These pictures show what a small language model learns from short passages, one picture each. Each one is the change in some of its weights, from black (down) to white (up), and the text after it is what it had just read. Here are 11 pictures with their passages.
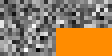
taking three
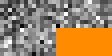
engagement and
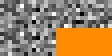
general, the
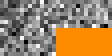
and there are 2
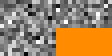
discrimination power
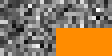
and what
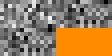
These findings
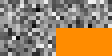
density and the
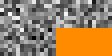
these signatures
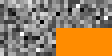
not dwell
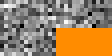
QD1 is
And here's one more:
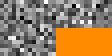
from South
